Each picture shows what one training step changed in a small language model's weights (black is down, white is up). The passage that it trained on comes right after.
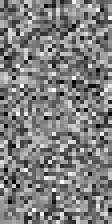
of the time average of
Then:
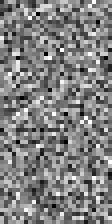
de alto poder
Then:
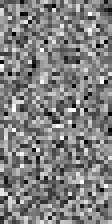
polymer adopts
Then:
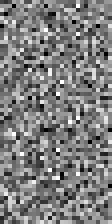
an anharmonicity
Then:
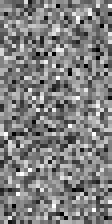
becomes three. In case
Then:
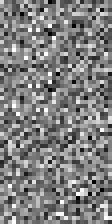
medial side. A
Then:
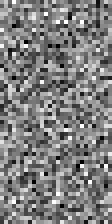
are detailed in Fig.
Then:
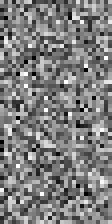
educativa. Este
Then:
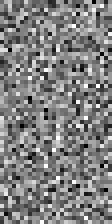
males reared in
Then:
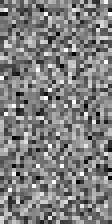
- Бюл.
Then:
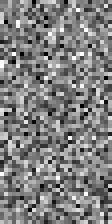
current and rotor position
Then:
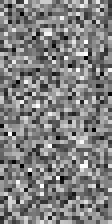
Bu jarayon aslida
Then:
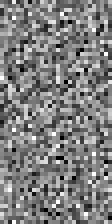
in Table 7. The
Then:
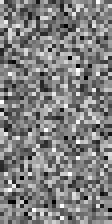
ion, showing the high
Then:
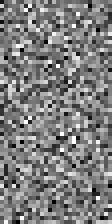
machine or the critical data
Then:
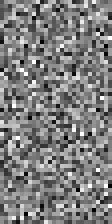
pese a que
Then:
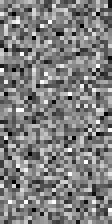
commutes with the
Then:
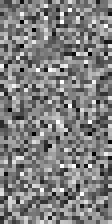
to carryout observation
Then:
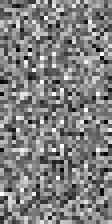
T$ value is
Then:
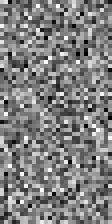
to examine customer
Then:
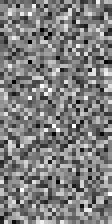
& Requires
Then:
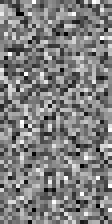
sampling of system
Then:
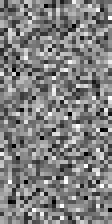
of the study, the
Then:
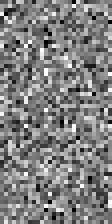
сегодня //
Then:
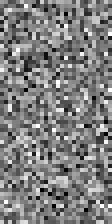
at static probe
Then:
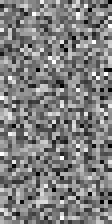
6, Article:
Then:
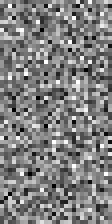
original form 2016 June
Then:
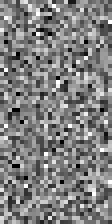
keng ko'lamda
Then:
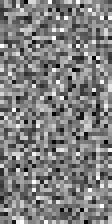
ailleurs ce article
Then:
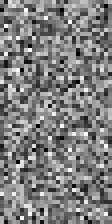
cuando Vos
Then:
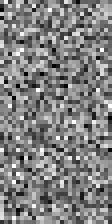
cita al estudio
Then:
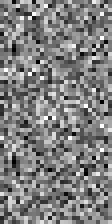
Seus direitos
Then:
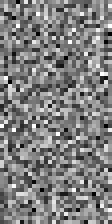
moving, it will
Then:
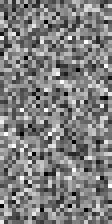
spatial derivatives of a
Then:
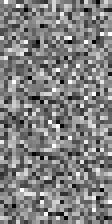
tools. The prediction tools
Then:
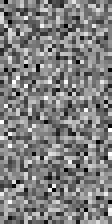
by population numbers from UN
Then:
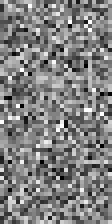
Elsevier -
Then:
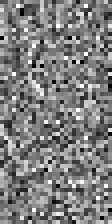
and embeddings in
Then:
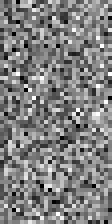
This allows for zero
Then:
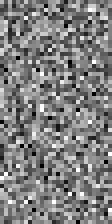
repeated with four
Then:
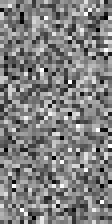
resonance, but with
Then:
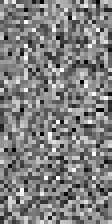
Ann. Phys.
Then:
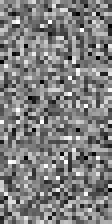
and 30 minutes,
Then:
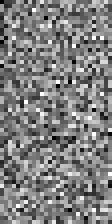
is the additional spread
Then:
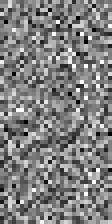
inside and surrounding
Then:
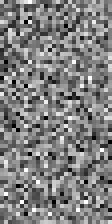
noted that the use of
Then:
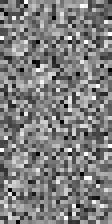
41 participants using them
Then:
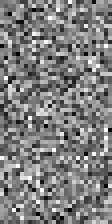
leads to a characteristic
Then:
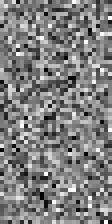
values of elongation
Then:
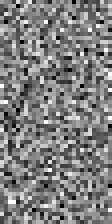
the anemia
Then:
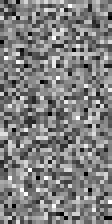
advantages. On the
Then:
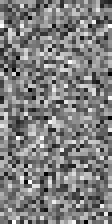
on the strength of the
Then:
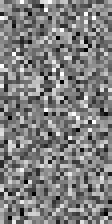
coined by social media
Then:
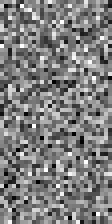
is independent to the
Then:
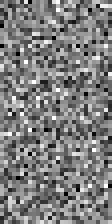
a small widening of
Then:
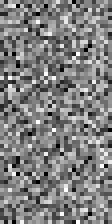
фирмы и
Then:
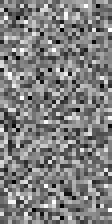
the $2 \times
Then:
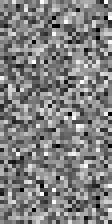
model, which is the
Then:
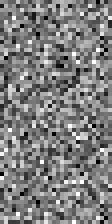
CONTRA A
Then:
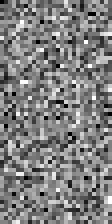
time. They also
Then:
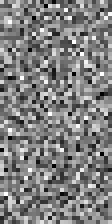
Shu bois,
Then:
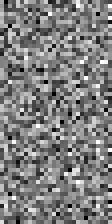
area, as well as
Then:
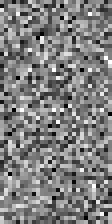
Der Pharma
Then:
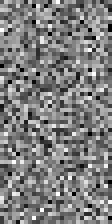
fundó el club
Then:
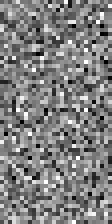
emotion tag is
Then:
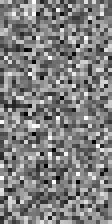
inclusiv fixarea
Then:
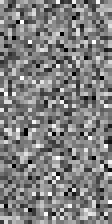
1. Introduction The
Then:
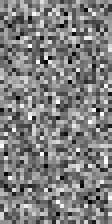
trickle down
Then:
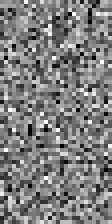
on [Special
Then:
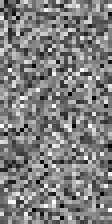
the $\Lambda_c
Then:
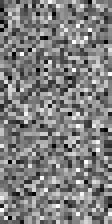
Hamiltonian, as stated
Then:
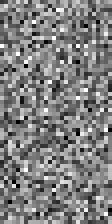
away from the
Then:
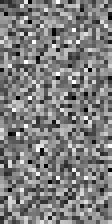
Defining some further
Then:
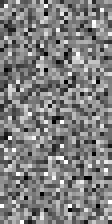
models. For example,
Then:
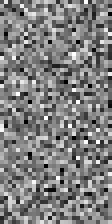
mother tongue
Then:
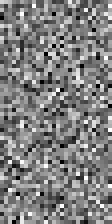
of bio-oil
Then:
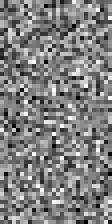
of the model to
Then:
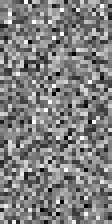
(Figure 3).
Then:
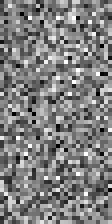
and Reusability,
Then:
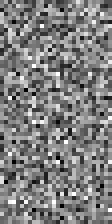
are not considering the full
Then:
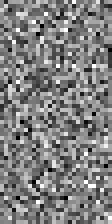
aloqalari natijasida
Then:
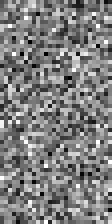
two-stage methodology
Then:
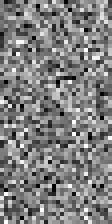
do projeto de
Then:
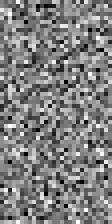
100 millones de
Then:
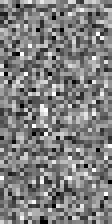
archival observation was
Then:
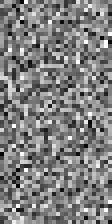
be collected during the
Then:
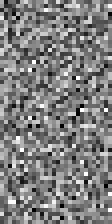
the inequality
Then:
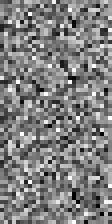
The final stage of the
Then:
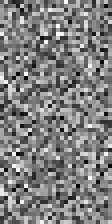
wheat beer
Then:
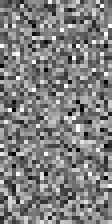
value, a message
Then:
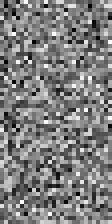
the conclusion that the
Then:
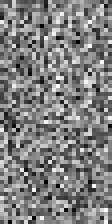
the quantum variational algorithm
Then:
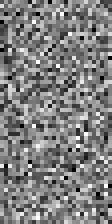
DCP as a
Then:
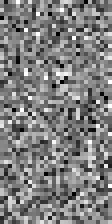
of Sundstrom
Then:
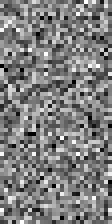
with the minimum CL
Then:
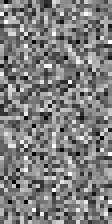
during the first few
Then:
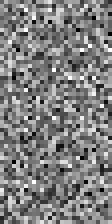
con fortuna o
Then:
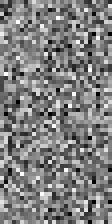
heavy metal Pt
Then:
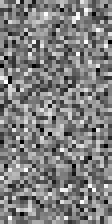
critical temperature for 2d
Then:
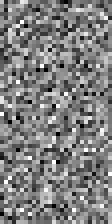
una hoja de
